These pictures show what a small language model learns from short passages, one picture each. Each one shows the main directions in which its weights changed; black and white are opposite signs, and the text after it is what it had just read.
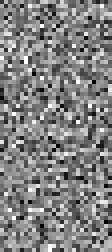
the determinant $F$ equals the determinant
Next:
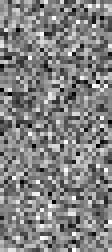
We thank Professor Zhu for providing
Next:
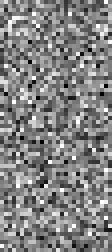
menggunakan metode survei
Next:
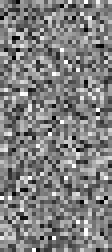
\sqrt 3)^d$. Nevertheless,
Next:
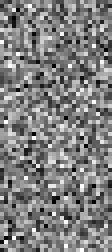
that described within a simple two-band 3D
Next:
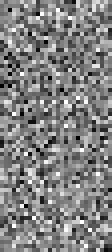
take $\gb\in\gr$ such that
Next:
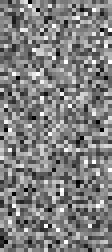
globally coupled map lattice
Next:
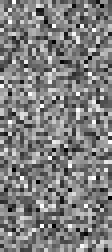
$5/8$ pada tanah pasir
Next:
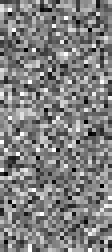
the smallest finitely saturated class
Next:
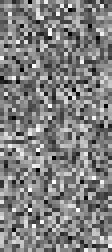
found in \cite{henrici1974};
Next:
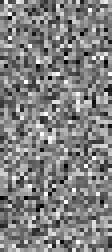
le développement financier est plus
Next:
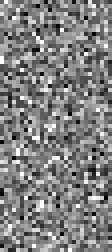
might be explained by the features
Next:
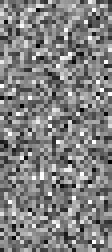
the same idea. The involution
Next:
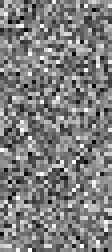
деб ҳисоблайди.
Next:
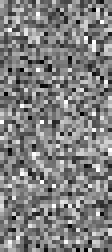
Heraclitus, Fragments,
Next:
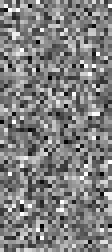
state when $w_0/w_1$
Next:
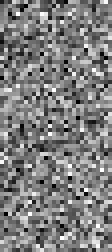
the choice of appropriate penalization parameters. This
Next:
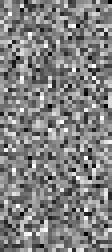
uning ob’yektiv qonuniyatlarini
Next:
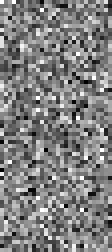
Painlev\'e II transition (for $t
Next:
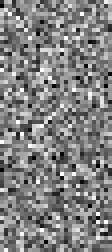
first cascade layer, producing hidden
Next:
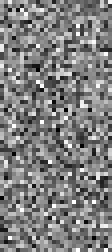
musiqa janrlaridan biri
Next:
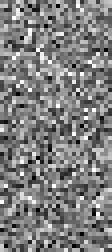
that there exists a $w\in\DD$
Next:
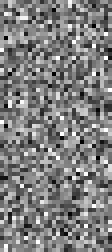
Lemma \ref{lemBPn1}, there is
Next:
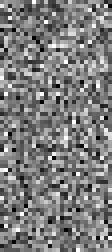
Gravity} \author{Davide
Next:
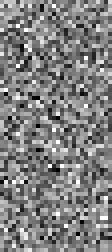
one can write that \begin{align*}
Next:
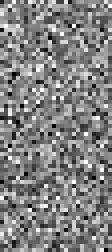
edges correspond to single application of the associativity
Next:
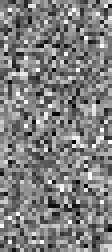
error correction~\cite{Ham06}. As an
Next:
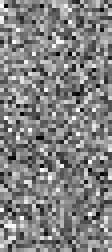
Recall the definition of Morrey space
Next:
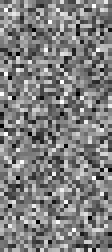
apply our results to the grain size distribution of solid
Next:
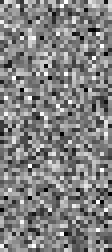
by $\beta$ when $n$ is sufficiently
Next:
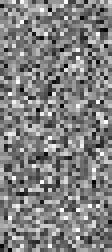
is needed, we construct a variable block which
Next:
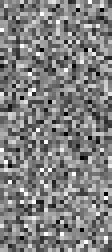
scale (for very massive clusters with a velocity
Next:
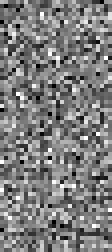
justification. The Bertini theorem
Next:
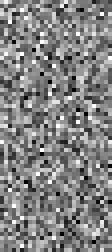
near 6 \micron\ for the seven stars in
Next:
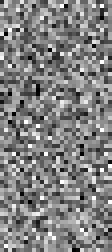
being visible, this mode would not be considered as
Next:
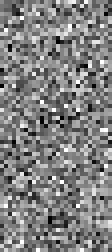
Thus $M_P(\beta)\leq
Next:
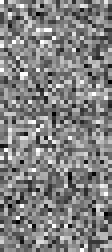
the St\"uckelberg mass
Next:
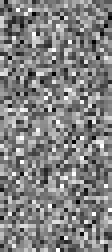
door één gedeeld onderliggend
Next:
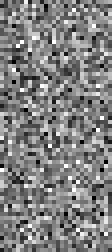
Цель данной статьи –
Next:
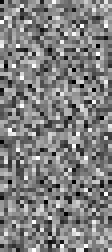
mintaqaviy turizmga
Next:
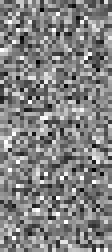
by (\ref{I.11}) into a pointwise
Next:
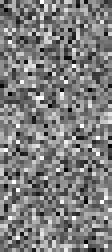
como exemplo, descrevemos como as
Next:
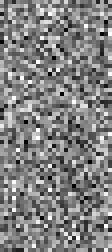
the \emph{theory of undulations} to the
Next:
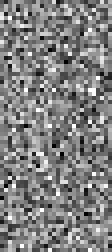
style code to output a new image with the
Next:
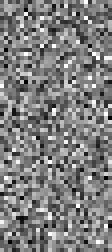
\centering \includegraphics[width=\linewidth]{}
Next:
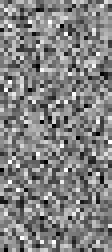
logic\/} is intuitionistic.
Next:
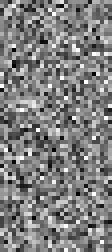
and $a_1$ which will be fired
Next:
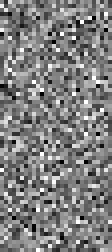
considera-se as avaliações
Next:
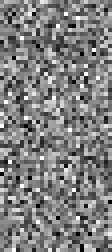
ta'lim usullari bilan bir qatorda
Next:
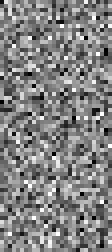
Guimarães Rosa, de
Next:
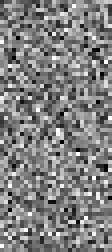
to the upstream density at the ionization
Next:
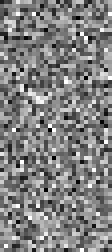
Math. Monographs}, Vol.
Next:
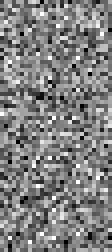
considering spatiotemporal information. Since the
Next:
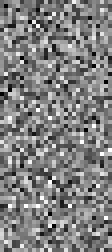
large orders of magnitude of the values under
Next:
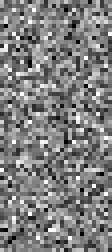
реальної і необхідної
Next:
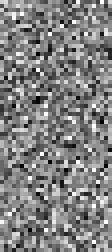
2019, nuevas investigaciones en
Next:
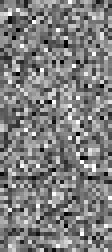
section \ref{secP}. The effective action
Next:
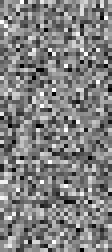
constant polynomial. Then all its roots are real and
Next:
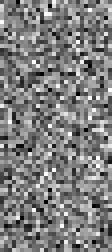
plays an important role in the change of an
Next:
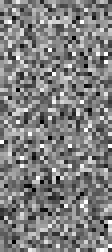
solution varies. If $x \in
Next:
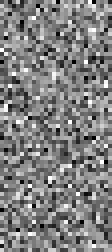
by switching the 12 V battery
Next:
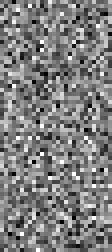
in resistivity systematically shifts to
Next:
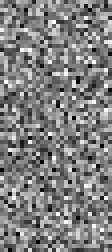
verileri işleme rehberi).
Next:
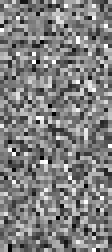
fast predictions on whether a bulk
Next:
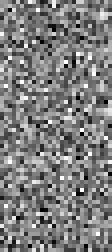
plasma simulation code \Cloudy.
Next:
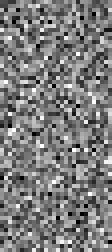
Z} \define\cb{\Cal
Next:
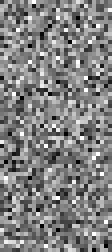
particular case to another. Sometimes boundaries
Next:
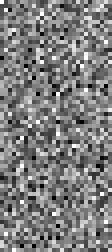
$p \leq m$ such that $x \in
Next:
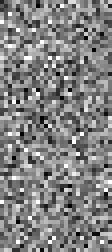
detail. For that reason the following remarks
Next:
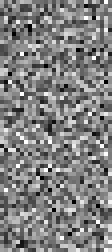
a polarized Fermi gas in which the density of
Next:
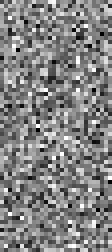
dashed curves indicate the resolution assumed in the
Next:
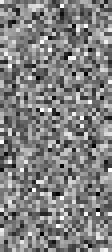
Se, additional disorders are introduced and the
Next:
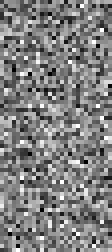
we derive the 4d effective KK
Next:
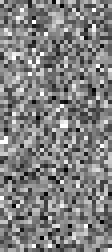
these results sometimes hold for other representations, when
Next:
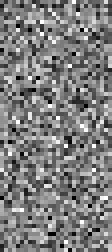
there is a unique homomorphism $\tilde{c} :
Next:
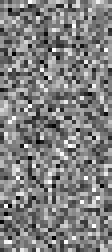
في نفوس
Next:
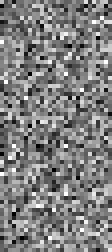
turns $T$). The objective of GITS
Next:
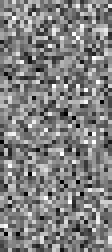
se observam os resultados por unidade da
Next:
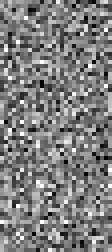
Lomax distribution exists when $\alpha >1$ and
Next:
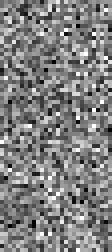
of the relation between the effective field yielding dark
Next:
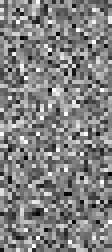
стоит отметить, что
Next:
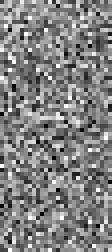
analytical method proposed in this study with detailed
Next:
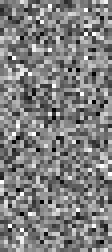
$\tilde{x} \in H$ be a
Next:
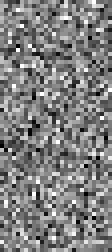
behavioral activation techniques in clients
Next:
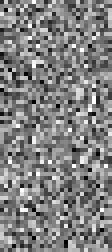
Destino de la producción La mayor
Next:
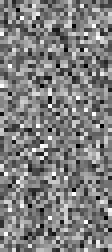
Исламский бандинг —
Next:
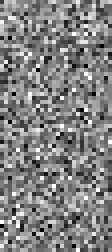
collected data , or plan experiments to meet
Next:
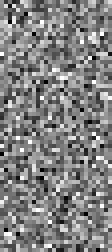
not readily dismiss any signals without further
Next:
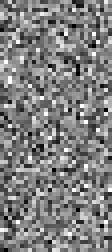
la preadolescenți.
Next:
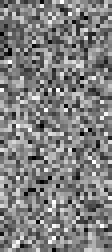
further evolve under the action of star formation
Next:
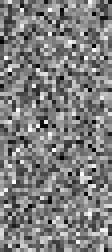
in $\s^3/G$ to the singular
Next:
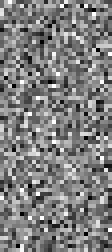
of elements of $S$ that are less than
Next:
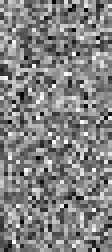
hamda zamonaviy to'lov
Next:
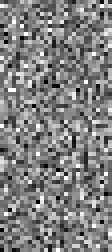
and distorts the ellipses used for phase
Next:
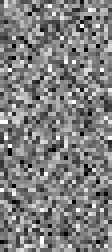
A lista completa será publicada na
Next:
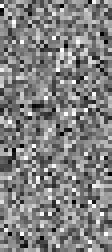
and $\bm{\lambda}_2$ (and
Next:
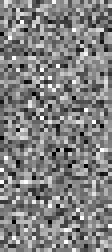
всякакви финансови
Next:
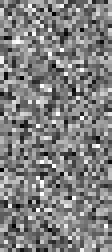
and $\mathcal{D}_{y}$ are the
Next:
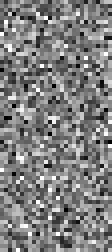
the investigated models we focus on the single bond
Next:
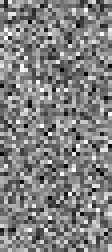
canonical projection $\Aut(\c)\rightarrow
